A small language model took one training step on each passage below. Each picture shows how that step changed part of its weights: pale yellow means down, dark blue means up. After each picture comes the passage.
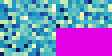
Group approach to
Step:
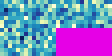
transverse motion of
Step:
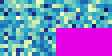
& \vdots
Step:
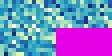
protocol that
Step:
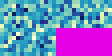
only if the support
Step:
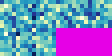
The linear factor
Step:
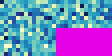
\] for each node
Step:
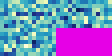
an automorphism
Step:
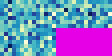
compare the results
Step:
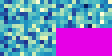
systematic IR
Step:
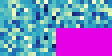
a dead
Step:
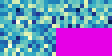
the assumption of the
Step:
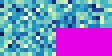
the SB and
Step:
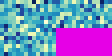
and for each step
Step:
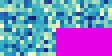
almost identical
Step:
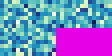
the integers},
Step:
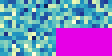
for collectively
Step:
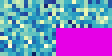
over which the
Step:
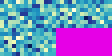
for some constant
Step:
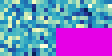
was $k$
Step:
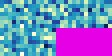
As the background is
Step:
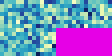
of $\psi
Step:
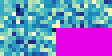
any two points is
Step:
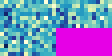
Dynamics of
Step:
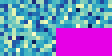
to find the singular
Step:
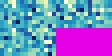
\right \vert
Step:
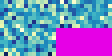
test period,
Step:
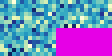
\noindent We
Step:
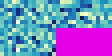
the number of
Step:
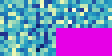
of a solution to
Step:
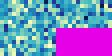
assuming that
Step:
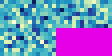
we find for the
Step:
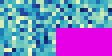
for asymmetric
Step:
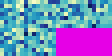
sites index for
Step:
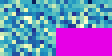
The selected
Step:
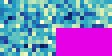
initial conditions are found
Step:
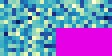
= \bar
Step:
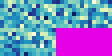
it is a
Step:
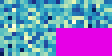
if there is no
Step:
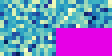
standard interpretation
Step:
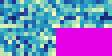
there exist constants
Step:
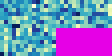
cosmic space model
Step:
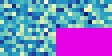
simulation study. The
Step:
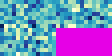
determinantal model
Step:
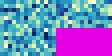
assume that layer 3
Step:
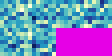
constructed in the
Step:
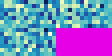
forming in the
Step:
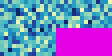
the best expected signal
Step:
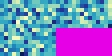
the chemical
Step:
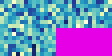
is expected when a
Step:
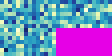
spin correlation. The
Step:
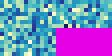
induced at particular
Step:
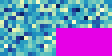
output light from a
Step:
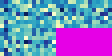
also acceptable
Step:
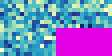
changes lead to a
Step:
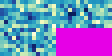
techniques are
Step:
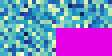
may differ because
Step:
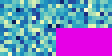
in this paper.
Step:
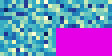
history of
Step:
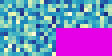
of the lemma.
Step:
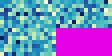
an empirical
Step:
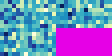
detection are performed on
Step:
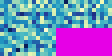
a theoretical framework
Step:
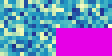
region between the two
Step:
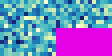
it could well be
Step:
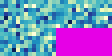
this easily follows from
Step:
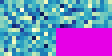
If $X
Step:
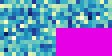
The polynomial provides no
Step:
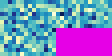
its cumulative
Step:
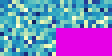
reorder the
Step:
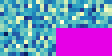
because the last map
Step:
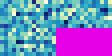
acknowledges partial
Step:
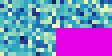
exceeds the
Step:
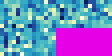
{\em distance}
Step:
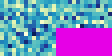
evolution equation for
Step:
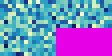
location of a
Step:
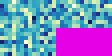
mean squared
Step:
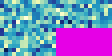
$a$ and
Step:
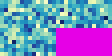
n où
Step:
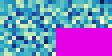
from the defect
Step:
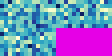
consider a constant
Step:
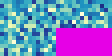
to zero. From
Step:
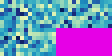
their average size)
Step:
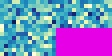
the denominator
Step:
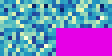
that the second
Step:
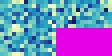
is mechanically stable
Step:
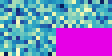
the lines, so
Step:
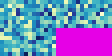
at least one
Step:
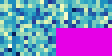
under the inversion
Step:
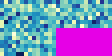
normalized and
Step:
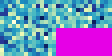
found to be
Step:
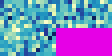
or problems with
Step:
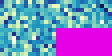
and reduction
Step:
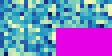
parameters, it is
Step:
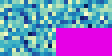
of atomic gas
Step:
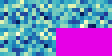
With feedback
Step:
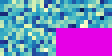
contained in any
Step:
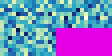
an average size of
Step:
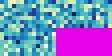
is a module
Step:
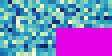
the theoretical plot
